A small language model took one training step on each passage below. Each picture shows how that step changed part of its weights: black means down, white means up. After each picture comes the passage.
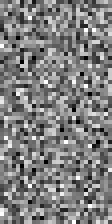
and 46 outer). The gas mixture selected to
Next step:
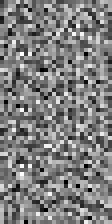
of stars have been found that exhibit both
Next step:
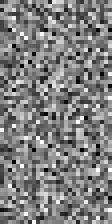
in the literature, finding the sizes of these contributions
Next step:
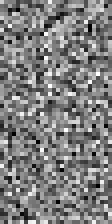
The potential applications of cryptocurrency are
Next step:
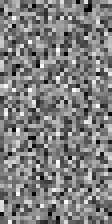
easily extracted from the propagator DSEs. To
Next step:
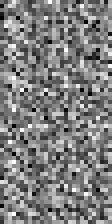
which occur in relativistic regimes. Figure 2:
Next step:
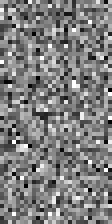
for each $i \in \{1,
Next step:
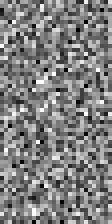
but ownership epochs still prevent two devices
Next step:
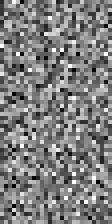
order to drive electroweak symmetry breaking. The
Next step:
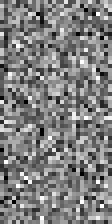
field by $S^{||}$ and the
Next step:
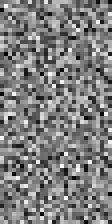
by the {leading-order} multipole term
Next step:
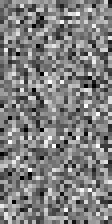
primary behavior, additional interference will appear since the SU
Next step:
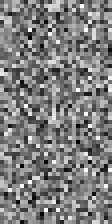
equally to this submission. and new feedback loops
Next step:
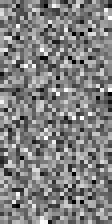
Southampton, UK\\
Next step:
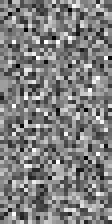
have shown pristine or unmodified carbon
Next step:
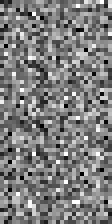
relation in this regime, one needs to consider a
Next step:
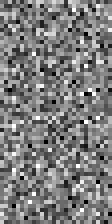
times, bm, amsmath,
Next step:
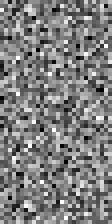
stresses in dangling strands
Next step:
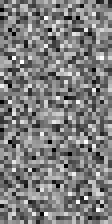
$ can fails to hold. Then new detailed
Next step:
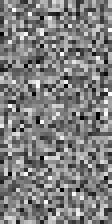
an entropy generation $\dot{S}=
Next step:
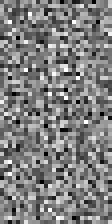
below 100 nK. In particular, we
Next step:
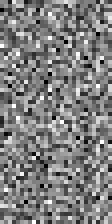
When we evaluate the right-hand side of
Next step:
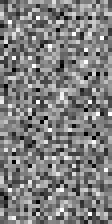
strategy. We also vary the number of reflection paths
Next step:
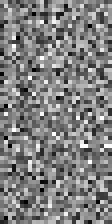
at tap $d = 1,
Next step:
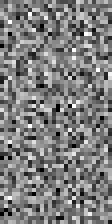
A. Y. Kitaev,
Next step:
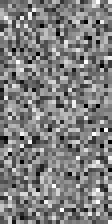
quadrature channel of the LIA. As
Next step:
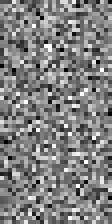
was added. Altogether the total area of
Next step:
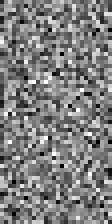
of water. The solution was adjusted to
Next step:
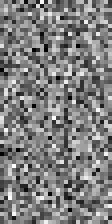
widely applied to determine polarity, tilt of
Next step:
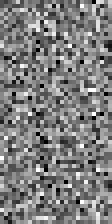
when $R/a=10$, but not
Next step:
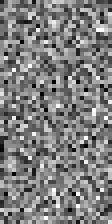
of the chargino masses (a) and
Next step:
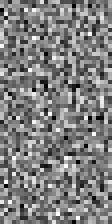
changes in autocorrelation and variance. For
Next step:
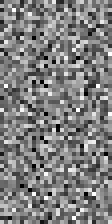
the competitive transport properties of these
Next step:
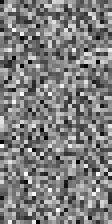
of the k dimensions, and the hyperplane is
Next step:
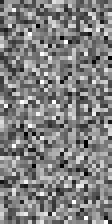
of the infinitesimal layer due to thermal emission
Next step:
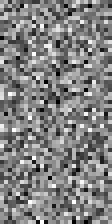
is unattainable in inviscid
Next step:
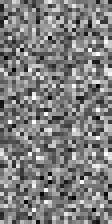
random field. The covariance function of a spatial
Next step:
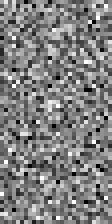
the graphene. Interfacial electronic
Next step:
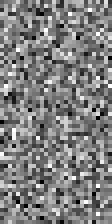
based on the changes in the stiffness
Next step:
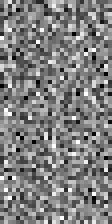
pair of wedge-type magnetic poles on
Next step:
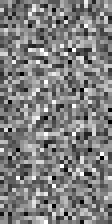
Xiang C. Zhang, Serena
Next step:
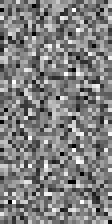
frequency also needs high power especially considering harmonic generation
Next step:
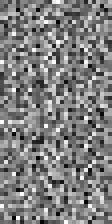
collagen I networks.} (a)
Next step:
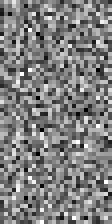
energy--momentum tensor. Neither the
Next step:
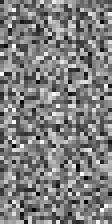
of the term have changed based on depictions
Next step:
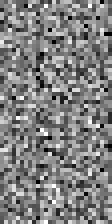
We observed GRB~230815A under the
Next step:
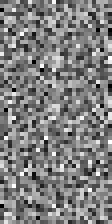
by the lack of ISR effects in
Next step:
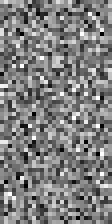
vertex $v \in V$ is denoted by
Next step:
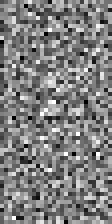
a normalisation factor of 3.7 in order
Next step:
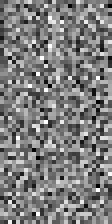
component of $\Pi$ in the direction of
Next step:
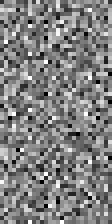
populating such a knowledge base with personal
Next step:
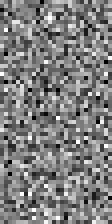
The second-order correction to the ground state can
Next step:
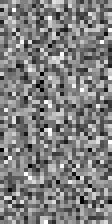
has the information of $K$, so it requires
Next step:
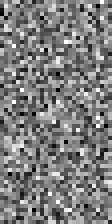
force; \noindent {(ii)} $\nabla
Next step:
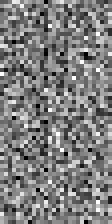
between them. In fact, there appears to be
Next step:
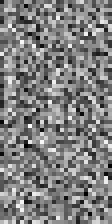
of hyperbolic systems of linear partial differential
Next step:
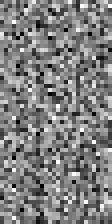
CeRhIn$_5$ where the
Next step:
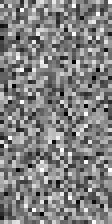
the \piEthree\ beam line at
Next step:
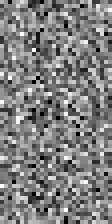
By considering \eqref{eq76}, it is
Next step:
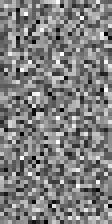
granulation noise (below 1.8
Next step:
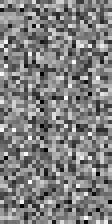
limited application in higher dimensions. We then constructed the
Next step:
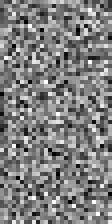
two regimes are non-zero (Kodde
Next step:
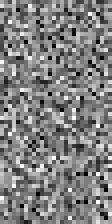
\] \noindent The master key \[
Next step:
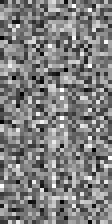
end, it becomes imperative to statistically
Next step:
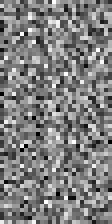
by the MG approximation for the case of spherical
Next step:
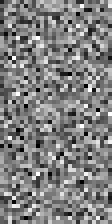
of points. Thus the data points become a set
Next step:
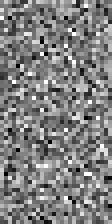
Lieb-Liniger model),
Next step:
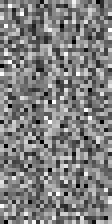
placed less than 1 mm below the TES
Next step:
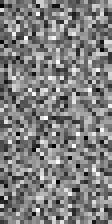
compounds with graphene-like band
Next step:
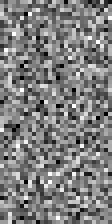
spacetime. A spacetime is said to be of
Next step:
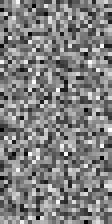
be found by experiment. If ODW is
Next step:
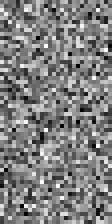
\end{equation}. Subscripts
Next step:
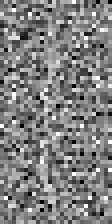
studied. Here the time transformation $t' =
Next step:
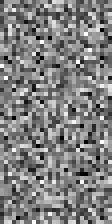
of the Hamiltonian $(14),(24)$ becomes
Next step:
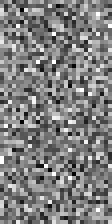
contextualize, and reinterpret information
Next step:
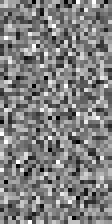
and Fu}]{fracture_detection}
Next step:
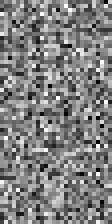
Another property of Regge calculus which shows
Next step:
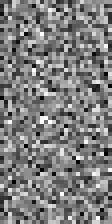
correlation analysis outcomes. The results of correlation analysis of
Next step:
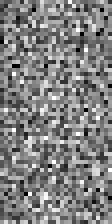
profiles observed in the broad absorption line quasar
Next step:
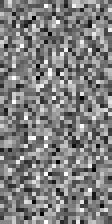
The complete softening of a phonon was
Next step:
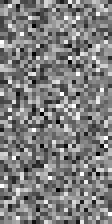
including Sh2-48, which we obtained using
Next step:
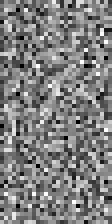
mainly of molecular hydrogen, H$_{2}$;
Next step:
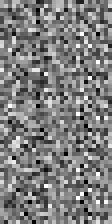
In practice, it also may be difficult to cover
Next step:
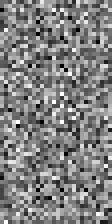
$\rho \to \infty$. The asymptotic form
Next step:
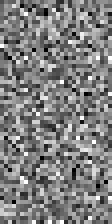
found to be small, so the uncertainties from the
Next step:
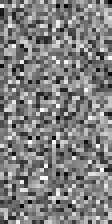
split on topic, with SE bars.}
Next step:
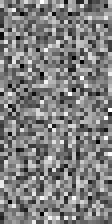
next element has a lower value than the current
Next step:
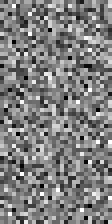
is entirely on the software side, with not
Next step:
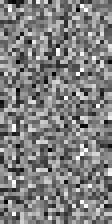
POLAR-2 Mission}
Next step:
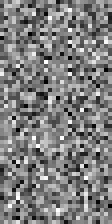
complementary direction is to formulate the
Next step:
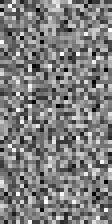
the low-temperature scenario, we notice that only
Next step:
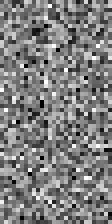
discs subset and its corresponding low acceleration portion
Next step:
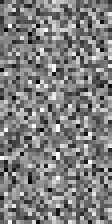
of the $p$-dimensional centered Gaussian distribution
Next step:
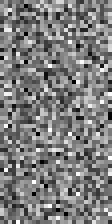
purpose of gaining insight into the system, we
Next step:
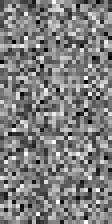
uniformly distributed across the mass-length
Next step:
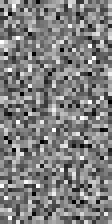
computer science, offering computational capabilities that
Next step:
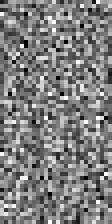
that is, $B_x$ from the
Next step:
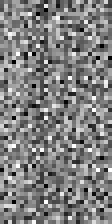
not worry about the exact form of the
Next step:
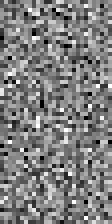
exceeds the Fermi energy and all neutrons
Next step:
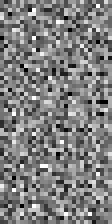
tree approach. There were three algorithms, namely,
